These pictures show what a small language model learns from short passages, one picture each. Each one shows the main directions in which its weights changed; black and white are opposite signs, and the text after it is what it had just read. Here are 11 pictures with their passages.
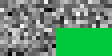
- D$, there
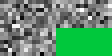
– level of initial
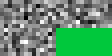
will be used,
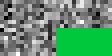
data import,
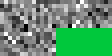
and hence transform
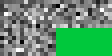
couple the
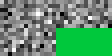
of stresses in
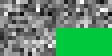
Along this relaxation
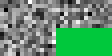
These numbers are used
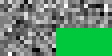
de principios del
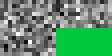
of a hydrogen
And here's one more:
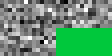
superior activity,
